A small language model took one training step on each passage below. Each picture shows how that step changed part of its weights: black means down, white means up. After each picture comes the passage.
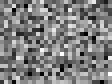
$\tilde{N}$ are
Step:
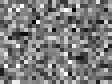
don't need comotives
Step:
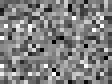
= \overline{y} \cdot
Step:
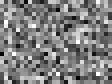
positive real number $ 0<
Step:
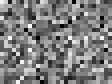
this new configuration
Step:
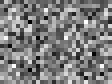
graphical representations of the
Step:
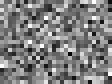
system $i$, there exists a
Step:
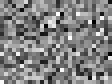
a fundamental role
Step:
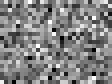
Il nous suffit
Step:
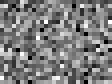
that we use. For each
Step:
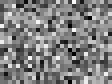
a larger value for $c$
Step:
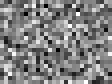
where the Fourier
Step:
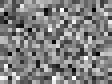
and we omit the
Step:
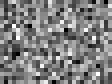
to $b$, maximized over
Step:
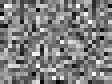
follows. The creation operator
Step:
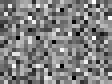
same, if and only if these functions
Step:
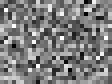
hyperlane orthogonal to
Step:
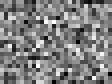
0, $$ there holds $$
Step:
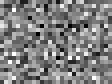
if \begin{equation*}
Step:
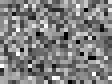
If $\alpha\in K$, then
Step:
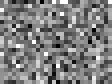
logistic regression problem
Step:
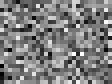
extension of the 1D
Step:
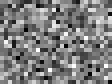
analogue of proposition
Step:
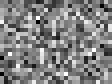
has codimension $5$),
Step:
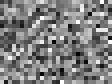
\end{equation} Set
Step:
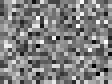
follows easily from the case
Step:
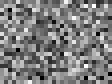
\colon |A| =
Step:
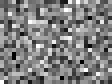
of the boundedness of Riesz
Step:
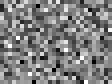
train tracks. For
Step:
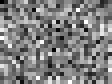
the other hand, has to integrate
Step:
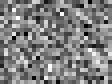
$\xi_j$ are in
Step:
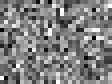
to its second argument). The
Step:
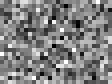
series $W_k$,
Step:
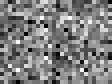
a sub $B$-convex
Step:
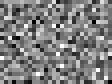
We let $(P,Q)\le
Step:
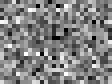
Jeremy E.
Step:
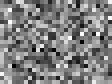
(\ref{finegrading}), and
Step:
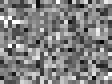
gather in order to get
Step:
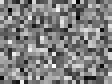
of the 1st kind
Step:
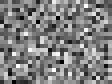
of the governing equations.
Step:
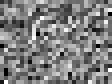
\end{equation} where
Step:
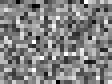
and hyperbolic screw
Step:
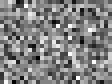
on $\mathcal{H}$ with some
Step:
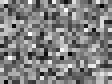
\end{Proposition} \Proof
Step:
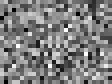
g.o. spaces which are
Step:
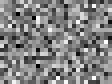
algebra, so a homotopy
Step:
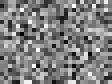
the intersection lattice of a
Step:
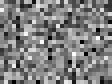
As in the proof of Theorem
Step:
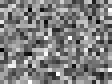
4.3.3 by xtable
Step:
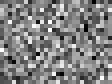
islanding strategy by
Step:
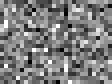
all $i<j$, and
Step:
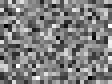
estimator $\hat w_i$
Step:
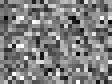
functors induce
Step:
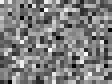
sum of squares of all the
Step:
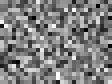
spacing is chosen
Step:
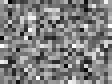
cycles. \newblock
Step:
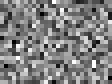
we have that $$g (w +
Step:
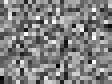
In fact, the first one follows
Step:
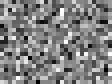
by evaluating the sectional
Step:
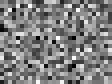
continuous on its domain and differentiable
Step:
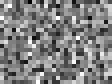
the theorem for Laguerre
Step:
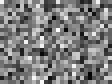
arithmetic nature of
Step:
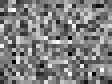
by ${\mathcal R}(V)$ the
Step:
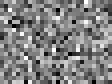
\newblock Consensus
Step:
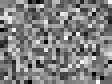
normalized by the assumption
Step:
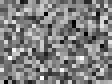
\begin{problem*} Let
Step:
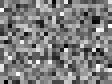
\psi $ is a RBF
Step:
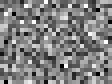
production and inventory
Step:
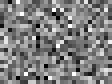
G.\ Laumon,
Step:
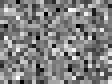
and there always
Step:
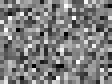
any cocartesian
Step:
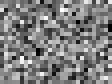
a\right) Y\left(
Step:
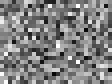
stably compact, there is a
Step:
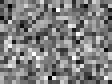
one term of the series
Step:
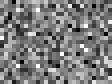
us, first, prove that
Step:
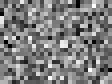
refraction of light
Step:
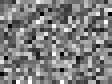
\end{align} After
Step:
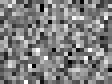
cardinality such that
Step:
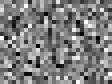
derivatives of this representation using
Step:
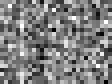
prefer here to take
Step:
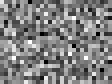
is a small abelian group
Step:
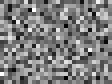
approximation in the tensor train
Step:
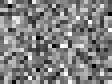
second minimum, as well as the
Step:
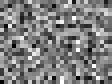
polytope and for every
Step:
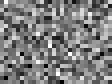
channel which is not
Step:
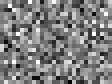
those specializations, where the
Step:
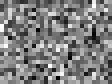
for simplicity of notations,
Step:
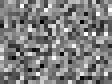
\geq 1$. \textup{
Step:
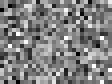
last term, (4)
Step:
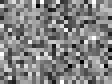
Although these are stable
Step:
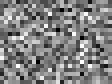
then let us choose a maximal
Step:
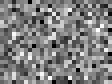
hence the marginal density
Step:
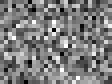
reliable operation of
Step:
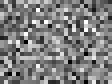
this reason, we will denote
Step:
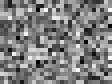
of Claim 6] This is
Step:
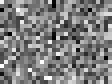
best to add to the
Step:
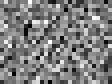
means and ideas than those
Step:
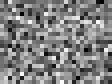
$ be the normal bundle of $ G
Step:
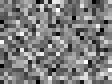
commutative ring, let
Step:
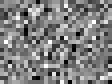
mean and unit covariance matrix
